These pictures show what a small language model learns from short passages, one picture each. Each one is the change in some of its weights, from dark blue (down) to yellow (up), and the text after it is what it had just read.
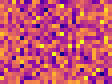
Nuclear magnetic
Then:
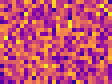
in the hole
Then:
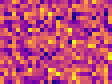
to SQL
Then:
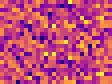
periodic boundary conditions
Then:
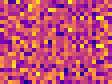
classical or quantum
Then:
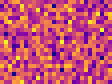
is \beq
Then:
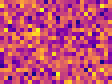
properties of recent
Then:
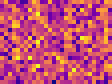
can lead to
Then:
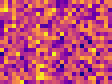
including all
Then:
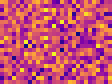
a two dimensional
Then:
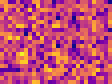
the Small
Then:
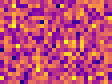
deviation with
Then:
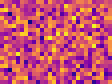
We here derive
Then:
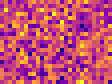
The authors
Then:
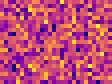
(d) is
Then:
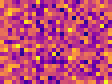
spiral magnetic
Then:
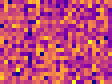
which we assume
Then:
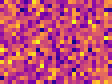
couplings are
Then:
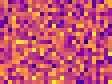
from a thermal
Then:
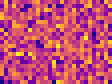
introduced, which
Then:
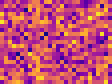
all decay
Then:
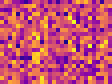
entries of
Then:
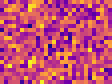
matrix elements.
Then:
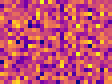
(we can set
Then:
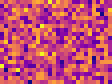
supported by our
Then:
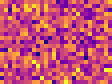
results of this study
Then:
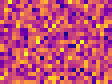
This will lead in
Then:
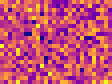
of the universe
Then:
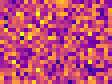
clusters would have
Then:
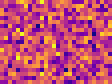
of IC
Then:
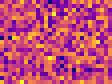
rate. For
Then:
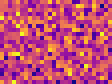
In the following section
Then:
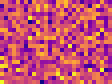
for being the
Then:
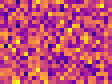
can try to
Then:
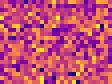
the exact
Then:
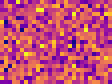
peers with
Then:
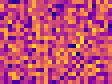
the force
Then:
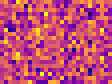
correct for
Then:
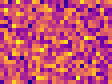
such as a
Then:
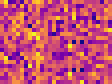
that this structure of
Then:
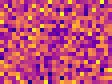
is increased.
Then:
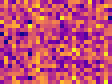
inference with
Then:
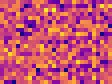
given in Eq.
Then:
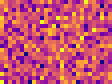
(in the case
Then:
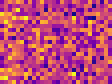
the form factor
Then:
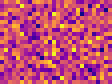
extend previous work
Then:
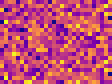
into confidence
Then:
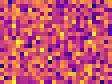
amplitude as a
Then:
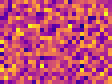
N2 and
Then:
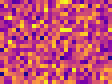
a delay
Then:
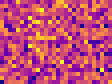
for speech
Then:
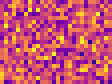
at best one
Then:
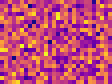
under study. It
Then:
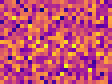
way to
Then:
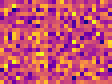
ratio of
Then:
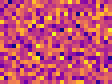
interference is
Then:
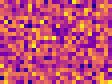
in order to obtain
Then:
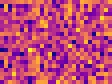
operator without
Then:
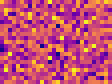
points joined
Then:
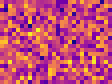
performance predictions
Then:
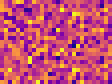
the tangent
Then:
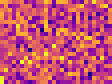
As core data
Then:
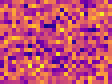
average firing
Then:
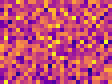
narrower the
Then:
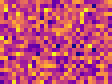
as the lack
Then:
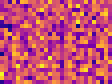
after at most
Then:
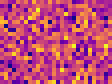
it is not
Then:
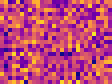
the particle's
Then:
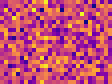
the overlap
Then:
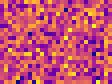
thought about
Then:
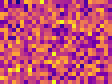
the result that the
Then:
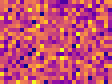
of these models is
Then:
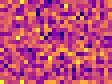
range. This frequency
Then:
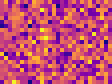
systems, only in
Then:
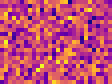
Figure 8b where
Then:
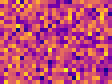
user data)
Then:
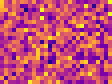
Liang for
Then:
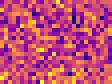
the seed electron
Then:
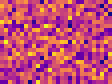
a human
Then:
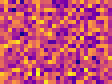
the expression
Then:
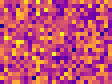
like a
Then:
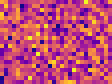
of the temperature,
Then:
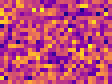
C2 and
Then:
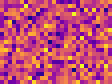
strong and good
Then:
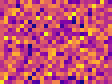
First derivative
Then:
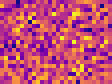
the triangle
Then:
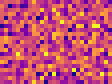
similar enough,
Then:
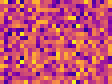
the observations is
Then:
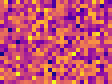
and the maximum
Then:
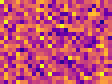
period temperature of
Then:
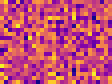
that the numerical
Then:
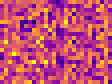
allow for efficient
